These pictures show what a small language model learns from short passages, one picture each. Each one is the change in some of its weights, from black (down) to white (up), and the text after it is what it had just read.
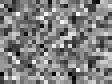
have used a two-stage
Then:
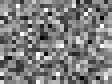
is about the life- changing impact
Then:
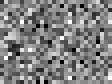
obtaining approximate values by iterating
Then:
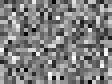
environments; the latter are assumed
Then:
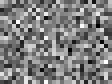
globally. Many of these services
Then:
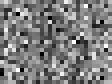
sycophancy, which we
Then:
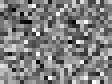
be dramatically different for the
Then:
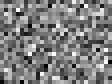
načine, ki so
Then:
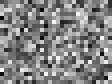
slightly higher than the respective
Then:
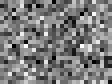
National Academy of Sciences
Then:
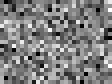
healthy controls matched for
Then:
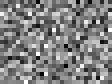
spectra. %this requires to align
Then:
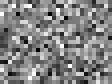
e.g. a hydrogen number
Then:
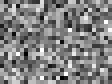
the classroom. Students
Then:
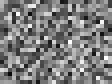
simplest model that encompasses
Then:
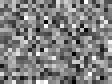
nucleation of Bose stars in
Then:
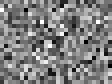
from the star, that reflects stellar
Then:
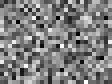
Training of Directors and
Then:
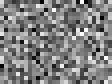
with neighbors has come
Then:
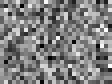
we introduce an additional variable
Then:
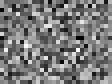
lasted for 24 hours.
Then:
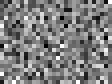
et al. Characterization of
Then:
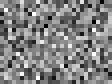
driver is accustomed to
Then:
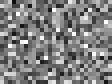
the chain and in the system *a
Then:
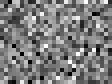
Central Africa. This will
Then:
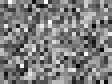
membranes as a
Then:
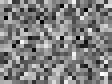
vertices and faces in the
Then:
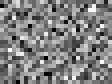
subset of D containing the
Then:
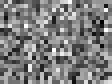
5. Hydrology
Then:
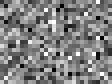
work by TSB and FK
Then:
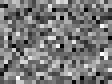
faces the metasurface,
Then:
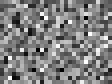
trajectory could be discontinuous
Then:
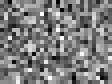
Stack Overflow when
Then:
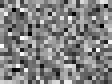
by means of a unitary operator which
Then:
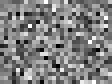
Human Research Protections
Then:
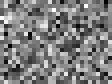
declination (bottom) of
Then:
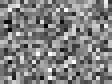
since at a low reliable channel
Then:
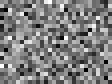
drawn from the results and discussion
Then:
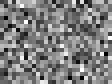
with parameter $\beta>1$,
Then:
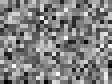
focused on the early detection of
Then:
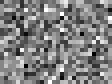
adjustments to Simon's
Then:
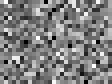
volumes and capacities by
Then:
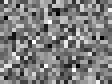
temporal overlap of
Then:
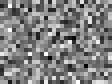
to another homogeneous one.
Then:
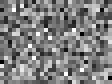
``On Euclidean
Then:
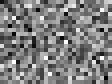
it is the massive movement
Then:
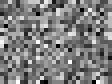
compounds. The structural
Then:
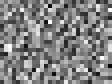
or more active pharmaceutical
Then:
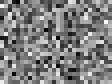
the following physical characteristics: a
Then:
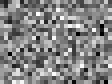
also evaluated other discriminant
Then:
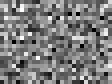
\\ \midrule Total &
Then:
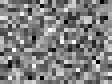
Therefore, according to Ref.
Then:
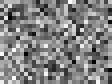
in fostering holistic
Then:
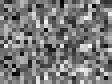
Forestry, Bursa
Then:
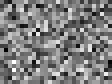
party, for scalability and performance
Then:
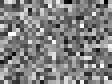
during the analyzed time span.
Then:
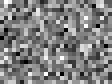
Art and Trivialization
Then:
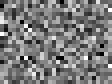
with quotation marks.
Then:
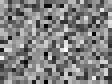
local equilibrium is established for
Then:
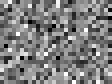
contractions. As ultimate
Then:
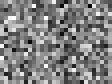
Russia} Arising from
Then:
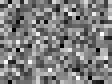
being the dominant source of loss for
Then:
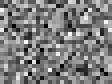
the ionising stars, nor on
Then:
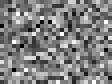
the presence of repulsive vector fields
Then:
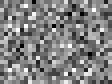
obstacle to the
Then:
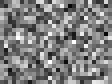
this research can be used for
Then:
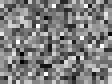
end of 2018 and till the
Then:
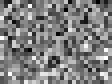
the controls on the landing,
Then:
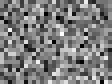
CT* concept by adding
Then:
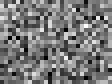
for nonattracting
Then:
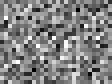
of our InvISP produces
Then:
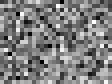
\caption{Steps of Data
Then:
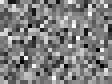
mortar and pestle.
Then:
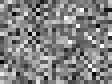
of participants for the Working
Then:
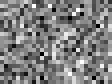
point. Thus bidirectional
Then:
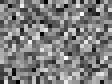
in printed form) family
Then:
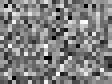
for probing physical laws,
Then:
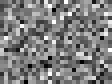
communities. The stratification
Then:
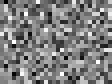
supported by the AEROARMS
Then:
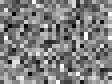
additives (dipole moments
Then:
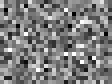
used to probe the physics of
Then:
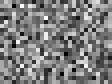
on RL to trace radio
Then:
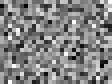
maintenance; management; open source
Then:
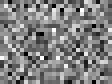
content material and technology. Beside
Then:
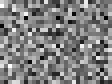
CT scan and MRI,
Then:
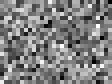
to cascade of
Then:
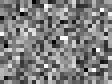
able to cope with the
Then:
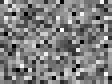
yr, as did
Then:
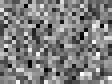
Bj\"orn Wiik
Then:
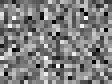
Tibor Kiss PhD
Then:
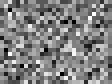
To the best of our knowledge, we
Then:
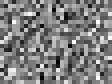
limitation arises from the fact that
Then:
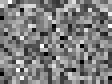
our domain -- using the method described in
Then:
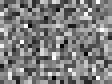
and any finite damping takes
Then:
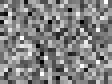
and microcrystals produced are
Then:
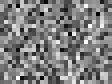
catalyst in different areas),
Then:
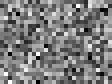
into account to study the service consumer
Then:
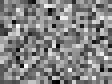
either model. At higher ram
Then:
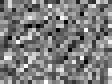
starting point Consider the
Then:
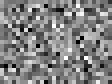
effects of macroeconomic
